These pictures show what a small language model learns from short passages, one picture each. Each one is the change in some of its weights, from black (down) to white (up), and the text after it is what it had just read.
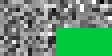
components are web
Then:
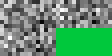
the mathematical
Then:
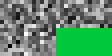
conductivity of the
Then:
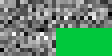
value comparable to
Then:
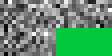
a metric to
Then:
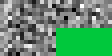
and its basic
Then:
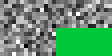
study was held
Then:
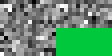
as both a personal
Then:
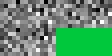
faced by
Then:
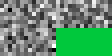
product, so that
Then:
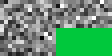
are critically
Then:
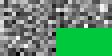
perspectives and
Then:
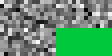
almost equals the
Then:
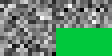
getting informed
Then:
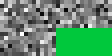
communication is possible
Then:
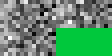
they also prevent
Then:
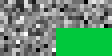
of a certain length
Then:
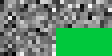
was based upon
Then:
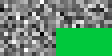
symptom seen
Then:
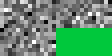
staff members of
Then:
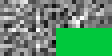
widely recognised
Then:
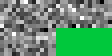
acceptable and suitable
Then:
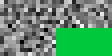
is happening
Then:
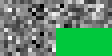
electronic media.
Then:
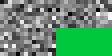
were taken at the
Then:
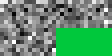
μ s, compared
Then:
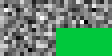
environment in service
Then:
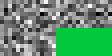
Cost of
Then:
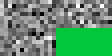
by Cheng
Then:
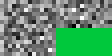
development of software and
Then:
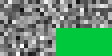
to two plants per
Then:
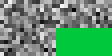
the issues are
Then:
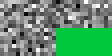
Jones. The
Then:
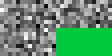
the CEO
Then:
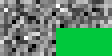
past behaviours will
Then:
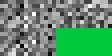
height of 2
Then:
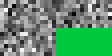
training error.
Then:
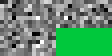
et al., showed
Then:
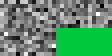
due to the head
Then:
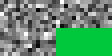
place physical targets
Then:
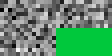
shown in Fig
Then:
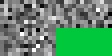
links present
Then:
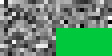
works, using
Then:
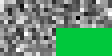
of fans,
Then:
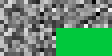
the severity of
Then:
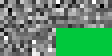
noting is related
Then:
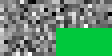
firms grow
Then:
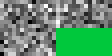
enhance predictive
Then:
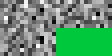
deriving from the
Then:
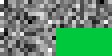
lengths 10,
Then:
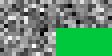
Legal basis
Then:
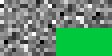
Mean Mean
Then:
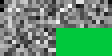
faculty members
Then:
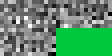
¹ Institute
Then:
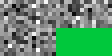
States of
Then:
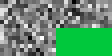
is Doctor
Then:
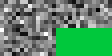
available for participants on
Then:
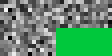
demonstrated that the
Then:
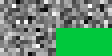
thermostat at
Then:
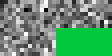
repens*. After
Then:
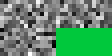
experience are statistically
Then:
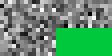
a term. In
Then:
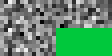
in the objective
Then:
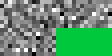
a system in which
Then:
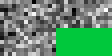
Overall average
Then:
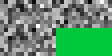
that of the
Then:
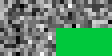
on the average.
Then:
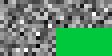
can result in
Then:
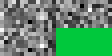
strength. A
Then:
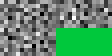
[3] developed
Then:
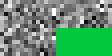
a new Information
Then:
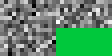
allow fermentation
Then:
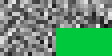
it is a complete
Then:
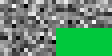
The rainy season
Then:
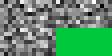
suggesting that this
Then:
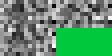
from the intervention
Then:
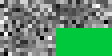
drains around the
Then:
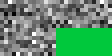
to collect
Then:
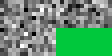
on Equality
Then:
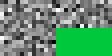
medicine is on
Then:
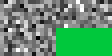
in the web
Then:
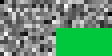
threat for the
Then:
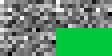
business model development
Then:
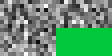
in presence of
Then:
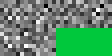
authors reviewed and
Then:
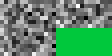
focuses on
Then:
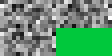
from University of
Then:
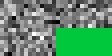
dosage and
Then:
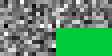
activity into the
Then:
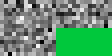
of this article can
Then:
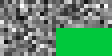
programmed to
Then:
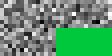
the latter requires
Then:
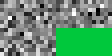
are important because they
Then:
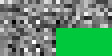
The minimum
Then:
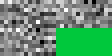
The successful development of
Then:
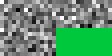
structural deformation and
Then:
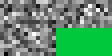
wrong things
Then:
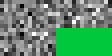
dimensions of
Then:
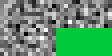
and theoretical
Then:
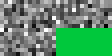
the main types of
